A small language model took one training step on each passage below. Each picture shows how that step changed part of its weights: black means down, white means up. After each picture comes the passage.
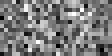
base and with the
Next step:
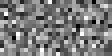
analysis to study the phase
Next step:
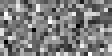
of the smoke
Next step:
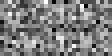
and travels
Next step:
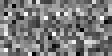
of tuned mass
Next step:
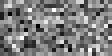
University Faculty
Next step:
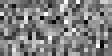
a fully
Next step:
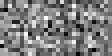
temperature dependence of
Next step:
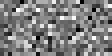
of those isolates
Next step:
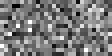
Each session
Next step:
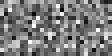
is shown. The
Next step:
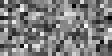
to the mode it
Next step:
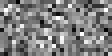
risk of
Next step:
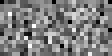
TFC and
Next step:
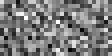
each other, and are
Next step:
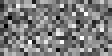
of which no classic
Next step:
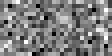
= \frac{r
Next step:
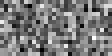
the result obtained in
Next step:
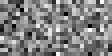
though, the
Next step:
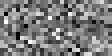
than or equal
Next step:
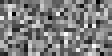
AS TO
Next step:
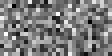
two sides of
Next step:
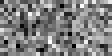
has been studied in
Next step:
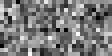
paste in a
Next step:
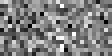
time change) from
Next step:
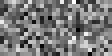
frequency by using
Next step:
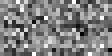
frequent error
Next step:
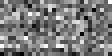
is operated by
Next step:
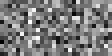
of “true”
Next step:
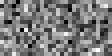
choose $D
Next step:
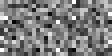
final states are different
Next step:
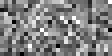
For each sentence
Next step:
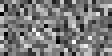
the educational process,
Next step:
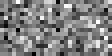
rice meals,
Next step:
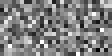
the historical
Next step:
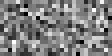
radial dynamics of
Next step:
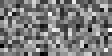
met many problems due
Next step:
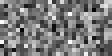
its values in the
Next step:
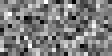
while TIBs
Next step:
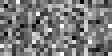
case of the standard
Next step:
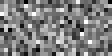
reach of the
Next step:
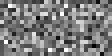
asserts that
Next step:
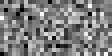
Award Number
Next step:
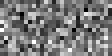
that results in a
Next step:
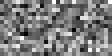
there is a unit
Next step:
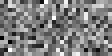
This suggests that
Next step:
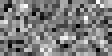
For task
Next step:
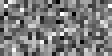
a schema.
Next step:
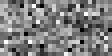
can only arise for
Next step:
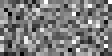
cell notation for the
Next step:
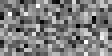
paper begins in
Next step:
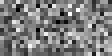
models locally. These
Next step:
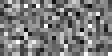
and outcome of
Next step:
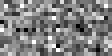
operate in a
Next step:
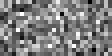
quantum recoil terms
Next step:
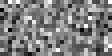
monitoring in
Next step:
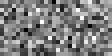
for example, can lead
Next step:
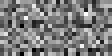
variance of the
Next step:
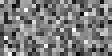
loose cut is
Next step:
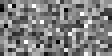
electric polarization
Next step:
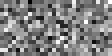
understand that her
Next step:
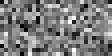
prediction of the
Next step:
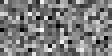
that SVPS
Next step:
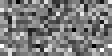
allow registered
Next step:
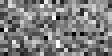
signal counts for
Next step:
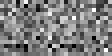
n \leq
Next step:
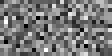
than predicted by our
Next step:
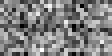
has less efficient
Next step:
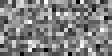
field $H_x
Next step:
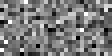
is assumed that
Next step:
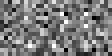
meant that they
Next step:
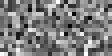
the separation of the
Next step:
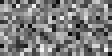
for serum
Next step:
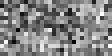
to associate a
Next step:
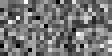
specific applications that do
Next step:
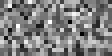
reserves and the
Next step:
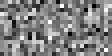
a lower amount of
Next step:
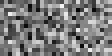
the VAR
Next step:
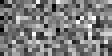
done if the
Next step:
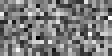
driven by the
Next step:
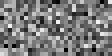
explored for
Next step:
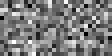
and thus its
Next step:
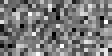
is done with the
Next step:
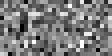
of the molecular
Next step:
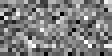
be desirable
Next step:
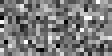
be presented in the
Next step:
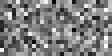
missions program,
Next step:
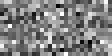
zero) to
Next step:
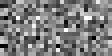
beyond the
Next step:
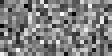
Following the
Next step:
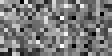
group $A_4
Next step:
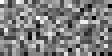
another problem for
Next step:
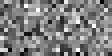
effective Hamiltonian
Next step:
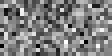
neutron stars
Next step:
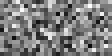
images (a
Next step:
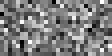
by motivational and
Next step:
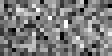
galaxy population,
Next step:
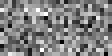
proton fraction
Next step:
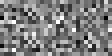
responsibility by
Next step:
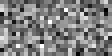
without buffer
